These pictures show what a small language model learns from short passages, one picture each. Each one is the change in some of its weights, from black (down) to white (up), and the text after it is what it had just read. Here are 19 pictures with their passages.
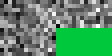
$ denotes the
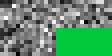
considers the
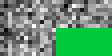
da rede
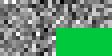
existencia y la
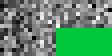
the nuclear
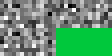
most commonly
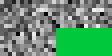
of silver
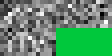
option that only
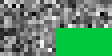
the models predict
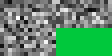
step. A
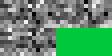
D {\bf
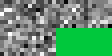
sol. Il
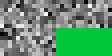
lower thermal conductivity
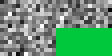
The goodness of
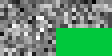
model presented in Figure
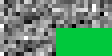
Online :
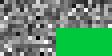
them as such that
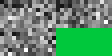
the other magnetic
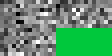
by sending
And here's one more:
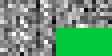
Bu jarayon nazariy
